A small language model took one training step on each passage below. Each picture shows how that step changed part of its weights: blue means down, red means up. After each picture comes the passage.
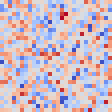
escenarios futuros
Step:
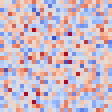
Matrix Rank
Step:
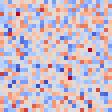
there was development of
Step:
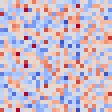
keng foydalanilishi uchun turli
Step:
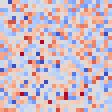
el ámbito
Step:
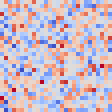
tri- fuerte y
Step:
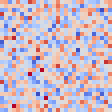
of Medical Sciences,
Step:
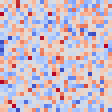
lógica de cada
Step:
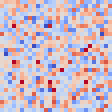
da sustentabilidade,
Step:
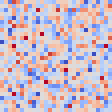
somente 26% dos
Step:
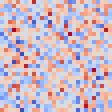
bilish uni alohida
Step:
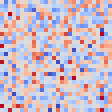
În concluzie:
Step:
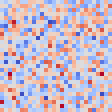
e na efetividade
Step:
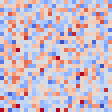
modern laboratory
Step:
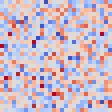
a un técnico
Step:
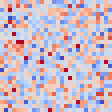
no Brasil. 129
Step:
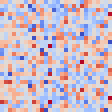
System Theory:
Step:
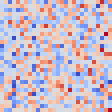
relatif usianya
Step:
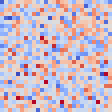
приходится 24
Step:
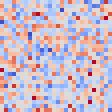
riesgo de
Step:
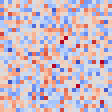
пор не имеют
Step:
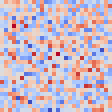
do vento com sua
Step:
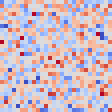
и эффективное решение
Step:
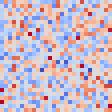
fase, tendo
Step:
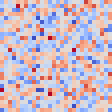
Финансы и
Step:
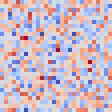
jalb qiladi.
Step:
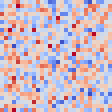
quais nada disso
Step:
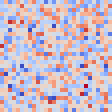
to answer my
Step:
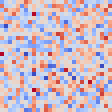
и введением
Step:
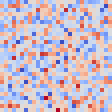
fiabilidad de los resultados
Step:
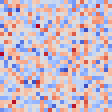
natürlich e
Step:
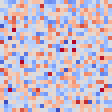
een grote
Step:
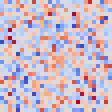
rivojlanishning ustuvor
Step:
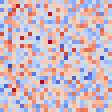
ҳақида давлат
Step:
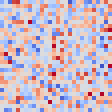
problemas comuns que podem
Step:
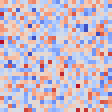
L.* madaniy.
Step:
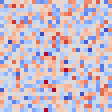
ce que, comme le
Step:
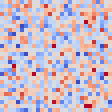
va innovatsion fikrlashni
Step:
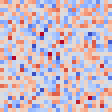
infractor) que
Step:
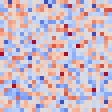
equipe de
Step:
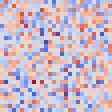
ve sokak
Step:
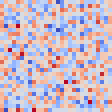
préalable. Il
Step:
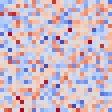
для підвищення
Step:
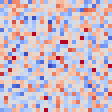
seja, caracterizando
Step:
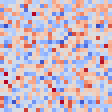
и подростков.
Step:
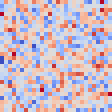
texnologiyalariga doir
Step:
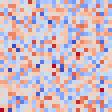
de la autora que
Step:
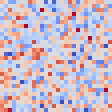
FT Horario
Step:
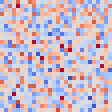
яка особливо
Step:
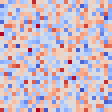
mit der Decodierung
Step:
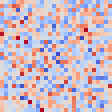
une brève
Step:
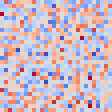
article provides a
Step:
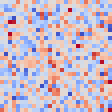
sebagai penutur dan
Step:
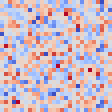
olib keldi va
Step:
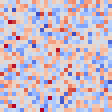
dalam Jadual
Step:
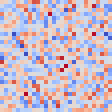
universiteti akademik
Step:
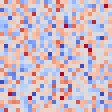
and innovation. –
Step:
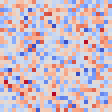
affirment que le
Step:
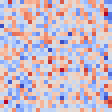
deb ataladigan ushbu
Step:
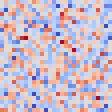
Licenciada en
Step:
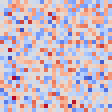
la participación activa
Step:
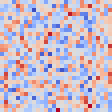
To'p uzatish
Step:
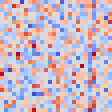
qattiq, bir
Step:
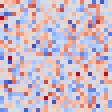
paling dasar:
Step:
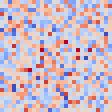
with examples.
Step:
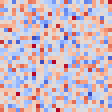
Suh LA,
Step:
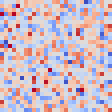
бу вазиятда
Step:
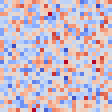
jihatlaridan biri,
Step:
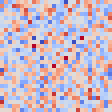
umumiy fanlarga
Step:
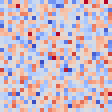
contenham restrições
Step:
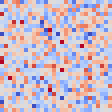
pontos quando
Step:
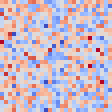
dotsent M.M.
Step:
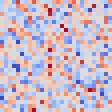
davlat kelib bizdan
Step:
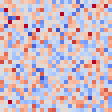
1 kao Engh
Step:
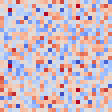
se levanta é
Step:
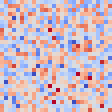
sous la direction
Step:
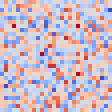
shakllanishi muayyan
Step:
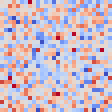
de ácidos
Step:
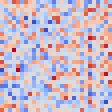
que não se pode
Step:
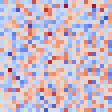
siyosat natijalari
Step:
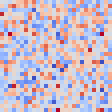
prin introducerea
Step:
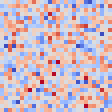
oshirish orqali laktatsiya
